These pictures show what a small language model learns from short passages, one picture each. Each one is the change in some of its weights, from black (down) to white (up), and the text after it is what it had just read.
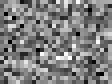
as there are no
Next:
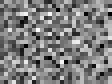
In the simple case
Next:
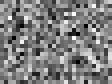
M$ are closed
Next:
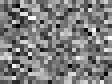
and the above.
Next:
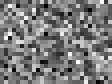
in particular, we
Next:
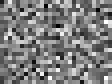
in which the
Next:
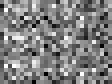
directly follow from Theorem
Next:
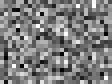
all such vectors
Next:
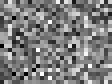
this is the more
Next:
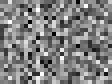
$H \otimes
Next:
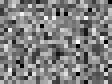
of ${\mathbb
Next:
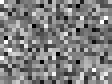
was calculated by
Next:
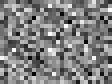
Similar to the
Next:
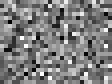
but the set
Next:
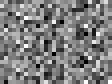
first separated.
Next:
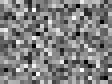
Throughout the
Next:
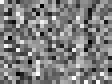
and have developed
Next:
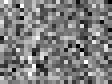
problem, at least
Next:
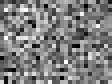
goes through
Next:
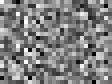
mean radius for the
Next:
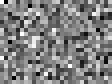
variable. In this
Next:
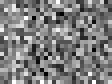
interesting particular
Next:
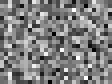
$A$ is
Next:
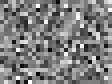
al.} and
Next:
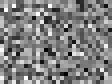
square domain with
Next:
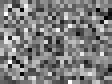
uniformly bounded in
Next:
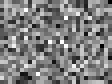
be (Theorem
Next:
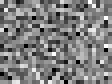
approach has been
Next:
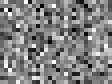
derive {\em necessary
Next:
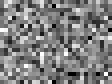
semigroup $S'$.
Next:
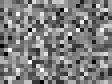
consider a long linear
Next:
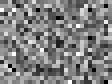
Now for even
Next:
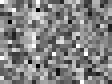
yields: \[
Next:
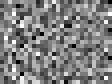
centralizer in
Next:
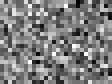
a new link invariant
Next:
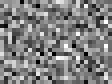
as an element of
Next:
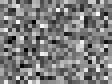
theory and will
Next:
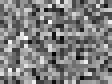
the fixed point of
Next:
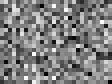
precise definitions. We
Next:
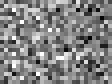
as that defined before
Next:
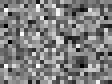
mathematical results.
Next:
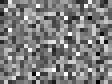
conditions of Proposition
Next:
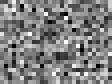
| q\in
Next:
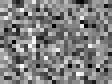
group, then for
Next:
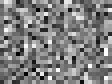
then the diagram
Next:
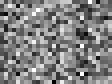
requirement that
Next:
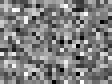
soft potentials
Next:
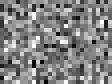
was supported partially
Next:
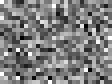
by restriction and
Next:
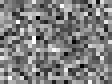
and convexity,
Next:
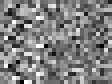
%up to
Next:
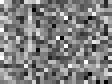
iterative solution of
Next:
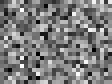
rather we will compute
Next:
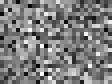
variables, the
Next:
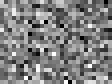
a corner
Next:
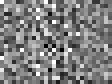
achieved by
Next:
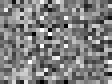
role in the
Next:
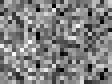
Then $\forall
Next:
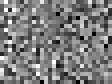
details by a previous
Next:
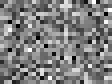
and the morphism
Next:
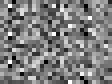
has to be in
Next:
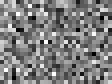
a smooth manifold
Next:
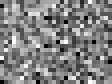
structures supported by two
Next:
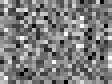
result then follows from
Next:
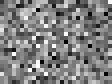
assume $\epsilon =
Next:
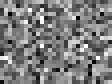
got the following
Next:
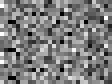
collar neighborhood can
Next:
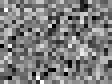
computation is not
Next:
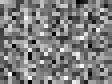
graph $G$
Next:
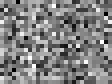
schemes, with the
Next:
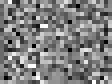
are exactly those
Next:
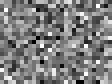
under the linear
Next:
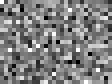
coordinates are obtained by
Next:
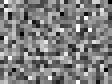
integrability of
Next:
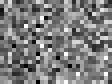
the corresponding right
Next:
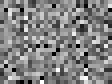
category ${\cal
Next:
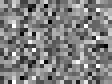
Method #
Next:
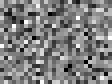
\\ \hline
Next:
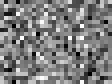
would have put
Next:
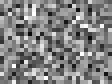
imply that: $$
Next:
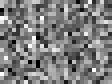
spectral sequence, one
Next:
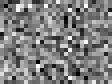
metrics with constant
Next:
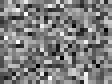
testing the
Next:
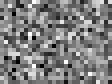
is infinite, we
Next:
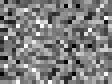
conditions have been
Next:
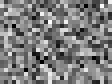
is clearly a
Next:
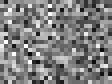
a divisorial
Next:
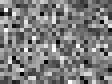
black line in
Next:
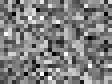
hence, the
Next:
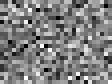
for the velocity
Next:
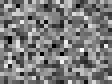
in any irreducible representation
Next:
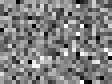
group which has at
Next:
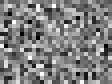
accuracy to
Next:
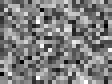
the present work is
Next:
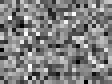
M$ for some
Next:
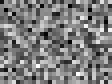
we can observe that
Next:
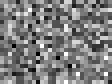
the corresponding singular
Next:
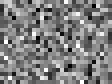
the following relations hold
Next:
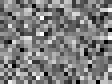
the homotopy type of
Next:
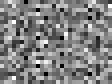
\medbreak A
